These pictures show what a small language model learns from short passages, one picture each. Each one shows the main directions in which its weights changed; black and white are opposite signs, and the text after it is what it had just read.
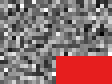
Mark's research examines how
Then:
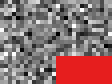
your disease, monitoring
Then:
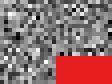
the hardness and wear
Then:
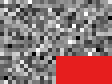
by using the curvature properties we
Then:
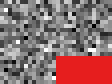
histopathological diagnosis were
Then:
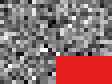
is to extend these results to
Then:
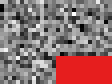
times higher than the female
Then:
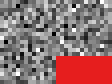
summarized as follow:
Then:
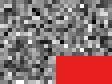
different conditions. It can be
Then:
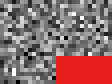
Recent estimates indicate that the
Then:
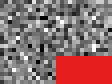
in any event, each of
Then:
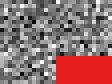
environment. Low engagement,
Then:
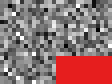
recursion) says: we
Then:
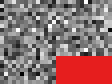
of finding is in an actual
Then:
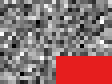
and info on the
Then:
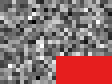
interval. So the rightmost
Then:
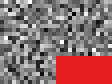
by solving the equation% \[
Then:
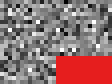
the past years especially the norm
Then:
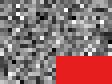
questions were taken on a five
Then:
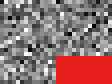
almost Mathieu operators}
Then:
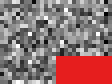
must be intentionally
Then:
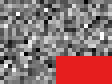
consideration for others and social
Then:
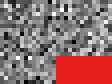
ATTENTION AND
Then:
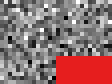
instructional management, and
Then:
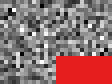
discussions Poppy
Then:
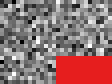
Our guess is that the
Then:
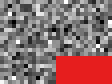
a commutative ring, which we
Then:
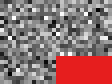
to that used by H.
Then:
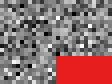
Concept of a generic integration
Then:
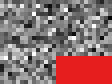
potential, proof of Theorem
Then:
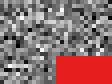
drug with natural polymers.
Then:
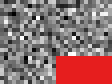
wear, fields of
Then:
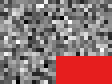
selected organic solvents
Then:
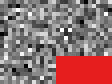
25°C and heated
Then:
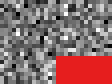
effects of ozone exposure
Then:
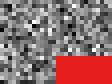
layer using measurements from the
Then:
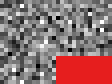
de contact sur les
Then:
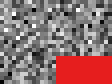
(3) by some
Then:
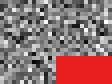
class of decentralized
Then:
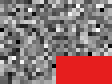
clarifies the correlation between
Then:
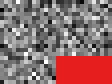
fast measure of damage over
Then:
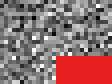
proven. At last, section
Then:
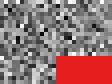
should reinforce its
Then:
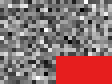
portion of it is used
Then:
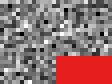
stands for matrix convolution,
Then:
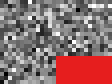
convergent of the continued fraction
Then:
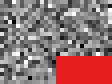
epithelial tissue
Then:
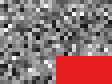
more research designs and practical
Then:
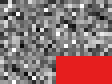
coordinated architecture development, carried
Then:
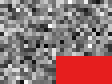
provides a tool today for
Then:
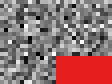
general result for the symbol
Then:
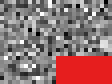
Description Method of Reference
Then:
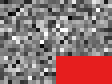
by which a single random
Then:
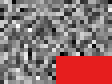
determined threshold of $a =
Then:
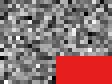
to the current fine grid
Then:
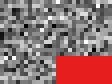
solid square, and the two
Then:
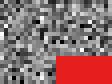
general Fano manifolds.
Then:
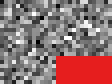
1 year were plotted for
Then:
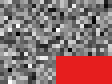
ML applications powered
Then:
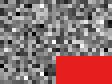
a tree. We conclude that
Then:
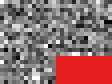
$g$ will return the
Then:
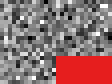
input vectors are optimized over
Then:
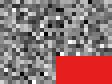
all other eigenvalues. Therefore,
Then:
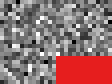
shown are average values. Figure
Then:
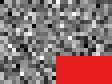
L$.\qedd We
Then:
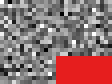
Chen relation: $$\mathbb
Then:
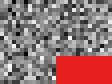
the greatest promise
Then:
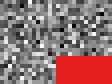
path of exploitation and
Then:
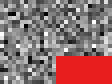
confidence of the students than in
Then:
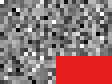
functor $\tens$
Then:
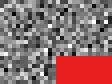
route optimization. Additionally,
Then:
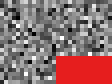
the powdery
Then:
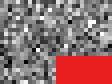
For each of these smaller
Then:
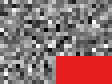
on time or initial conditions,
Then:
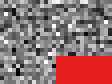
$ax + by + c
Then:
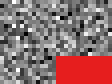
off-axis electron
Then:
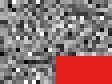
move while $X$ particles
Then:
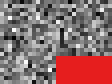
could mistakenly conclude
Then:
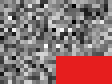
and Android obesity
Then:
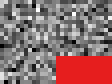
beyond 5M parameters due to
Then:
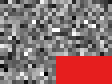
films. This fact makes
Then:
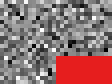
exhibits metastable
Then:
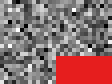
completeness system ${\cal
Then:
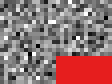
studying the invariants of the
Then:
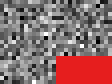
framework we state in section 4
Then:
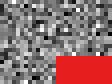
we will not quote them
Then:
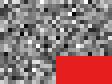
as some combination of the two
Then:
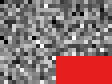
vector. Let us observe that
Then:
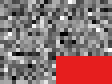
clinical diagnosis may be made.
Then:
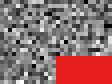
for the HbR signals is
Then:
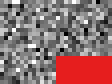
relations between listener and
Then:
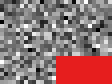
the former Dutch
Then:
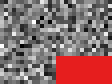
values. This finding reveals
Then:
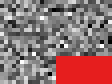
$y_{diag}$ whose
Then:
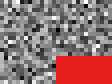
our story, the
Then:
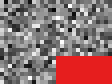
since it occurs only on a
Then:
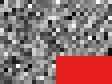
[working group](#)
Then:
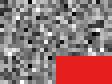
was placed in the oven
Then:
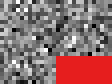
this note is to show that
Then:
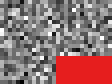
table, the R value is
